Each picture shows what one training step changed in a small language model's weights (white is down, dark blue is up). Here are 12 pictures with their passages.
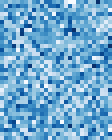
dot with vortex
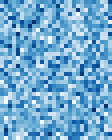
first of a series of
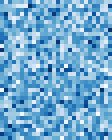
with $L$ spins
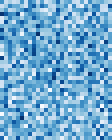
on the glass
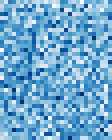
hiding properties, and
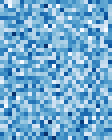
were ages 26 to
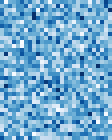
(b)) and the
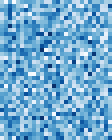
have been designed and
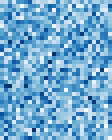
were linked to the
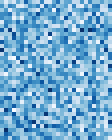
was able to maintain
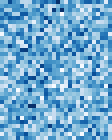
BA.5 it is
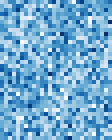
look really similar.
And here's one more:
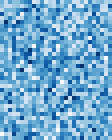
in developing strategies to
